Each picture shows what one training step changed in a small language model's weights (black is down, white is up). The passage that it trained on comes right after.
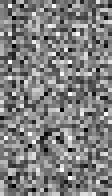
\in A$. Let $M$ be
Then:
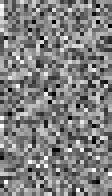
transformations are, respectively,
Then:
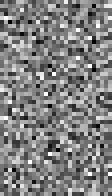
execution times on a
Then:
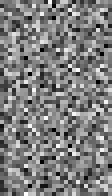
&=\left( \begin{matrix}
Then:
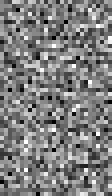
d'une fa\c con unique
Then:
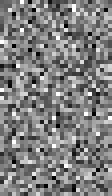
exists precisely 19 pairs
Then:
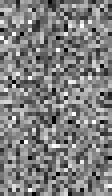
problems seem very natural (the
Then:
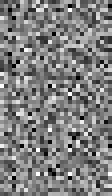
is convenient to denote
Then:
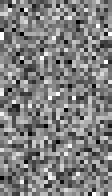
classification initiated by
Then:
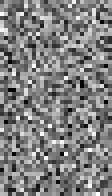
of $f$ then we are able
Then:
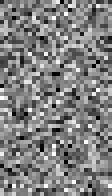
variables $A\textbf{z}
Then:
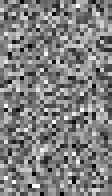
contain several periodic
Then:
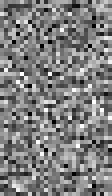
The mixing time of the
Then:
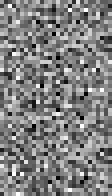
can be projected orthogonally
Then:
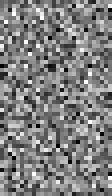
$K$ of full Haar
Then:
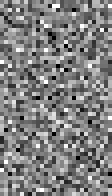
prolonged symbol of an
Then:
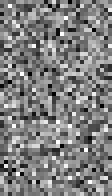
on a brand new
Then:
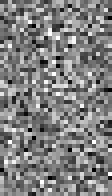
if for every \(y\in
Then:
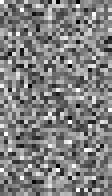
be a smooth variety over
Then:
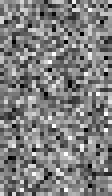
B$. If $B$ contains no
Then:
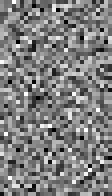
that the corresponding right (respectively left)
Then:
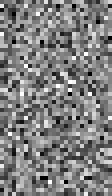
$\itOmega(X)$ is not
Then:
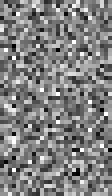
Pour tout entier $D
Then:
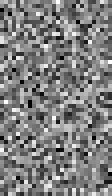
limit as $\mu\to+\infty$,
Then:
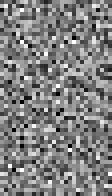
is used to locate the corresponding
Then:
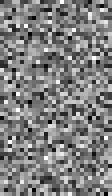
p,q \right) $ is
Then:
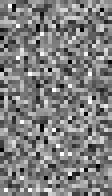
{\bf U}_j, \quad j
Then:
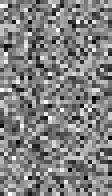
various studies incorporated
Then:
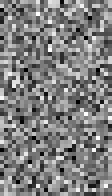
basic properties of the critical
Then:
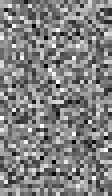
forms for the integrals containing
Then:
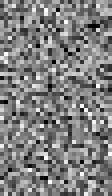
sum $s(m,n)$ is
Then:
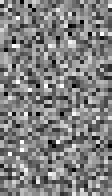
his result applies to any flat
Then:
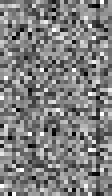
another sample remains
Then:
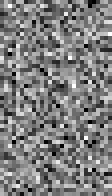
$[0,\tilde T]$ in the
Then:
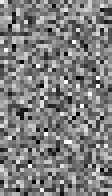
reader to Proposition 7.3 of
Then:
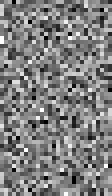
interesting is the
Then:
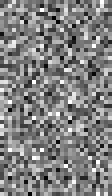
the ``open cluster''
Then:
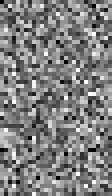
$4$ elements of order $3$
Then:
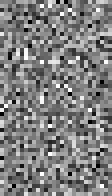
an \emph{abelian
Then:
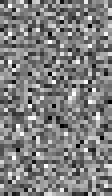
\neq \Gamma ^{\prime
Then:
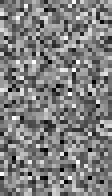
of $\pi$ is similar to
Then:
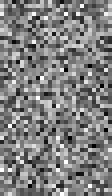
taking $R$ sufficiently small
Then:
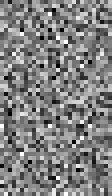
of the Mach number are shown in
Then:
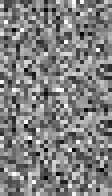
$Y^s$, having the
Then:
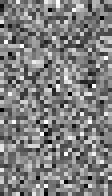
Let $D$ be a sharp
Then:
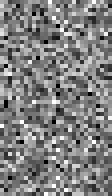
expected loss beyond
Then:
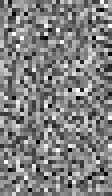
the following corollary is trivial in the
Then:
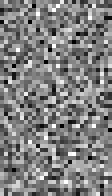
de rang fini de
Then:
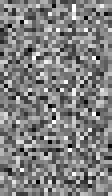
is interval closed in the partial
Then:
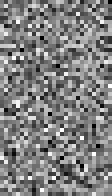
set of points is always
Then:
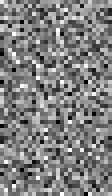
functions are not necessarily
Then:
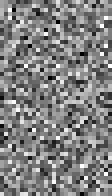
au complexe $$ \left [
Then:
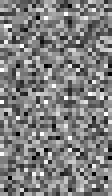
If $m=3$ then the
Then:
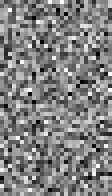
Sect.III we will study
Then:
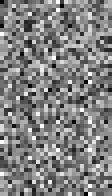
the partial derivatives
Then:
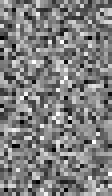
$X$ is a skew
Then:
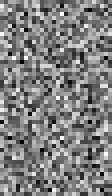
the field $F$ and its
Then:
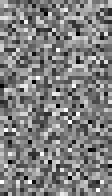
only need to verify that the
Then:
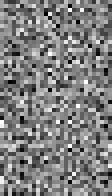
\end{equation} are indeed
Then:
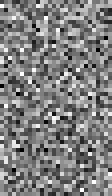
from an acyclic complex with each
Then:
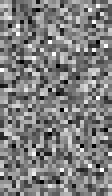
black box procedure
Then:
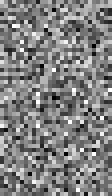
surface and $\tau$
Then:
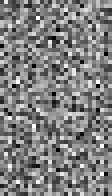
absolute and uniform convergence. Theorem
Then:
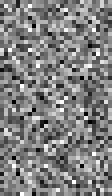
directly solving (47),
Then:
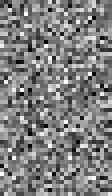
three statements regarding any
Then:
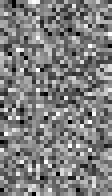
$\BB$ is a collection
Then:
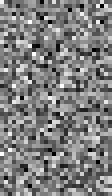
$t \rightarrow 0$ and then let
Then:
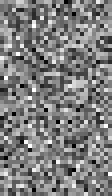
homeomorphism. \end{theorem}
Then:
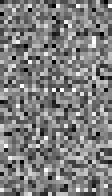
of starlike bodies
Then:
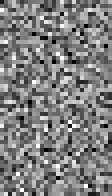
complex $t$ \begin{equation}
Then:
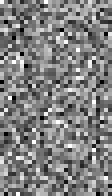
Probe Method. We
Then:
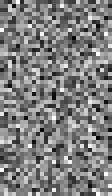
(GMRES) or,
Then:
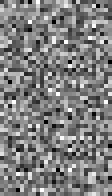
In the case $r=1$ the
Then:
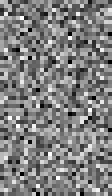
By its general behavior under exact
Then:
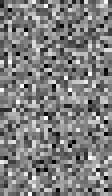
\frac{\partial y^{\alpha
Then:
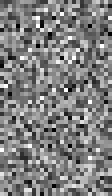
the {B}ergman
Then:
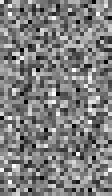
geodesic ball
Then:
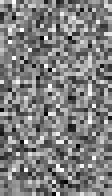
Koll\'ar, R.
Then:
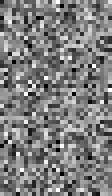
a disjoint partition of
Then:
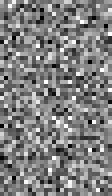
US dollar) :
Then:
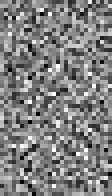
a given equisingularity class.
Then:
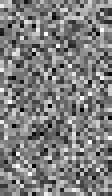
that the last expression in
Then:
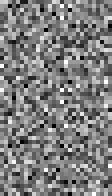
$\beta_1$ in Condition
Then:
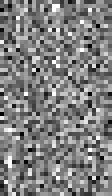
anti-equivariant for the two
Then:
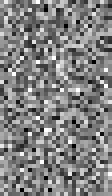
the endomorphisms $\mathcal{R},
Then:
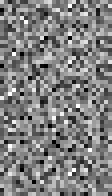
We investigate which
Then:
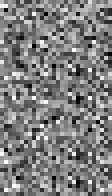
with a different ordering, then
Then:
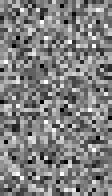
particle-volume distribution function
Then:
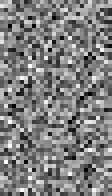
that the two cycles in
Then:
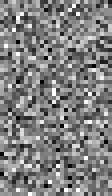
every Borel set $E$ on
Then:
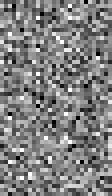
{ART} algorithm},
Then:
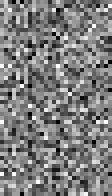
we assess the performance
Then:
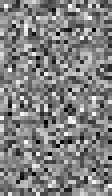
visualizations are further
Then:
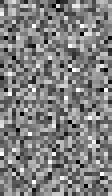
are discrete \begin{gather}
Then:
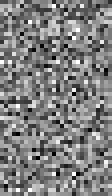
\eqref{ricsh} and
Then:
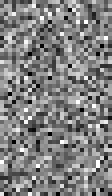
a thorough study of model
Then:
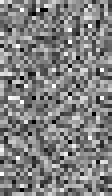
canonical quandle isomorphism $\phi
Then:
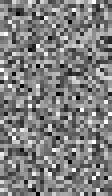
symplectic forms such that
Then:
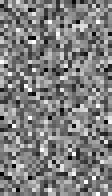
with i.i.d. standard
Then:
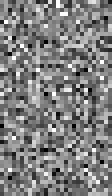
on time and $a_{k}$,
